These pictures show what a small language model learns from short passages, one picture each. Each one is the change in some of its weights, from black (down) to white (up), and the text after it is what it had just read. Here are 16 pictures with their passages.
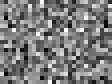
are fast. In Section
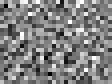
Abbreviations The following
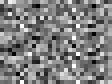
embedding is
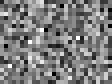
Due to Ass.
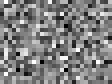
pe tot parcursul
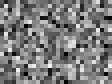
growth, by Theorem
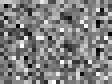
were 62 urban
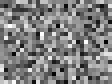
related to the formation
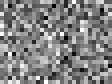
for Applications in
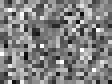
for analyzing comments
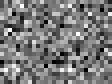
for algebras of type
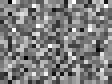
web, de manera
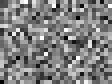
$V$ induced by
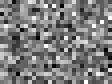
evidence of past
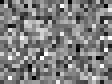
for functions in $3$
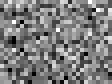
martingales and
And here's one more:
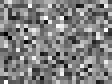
o desenvolvimento
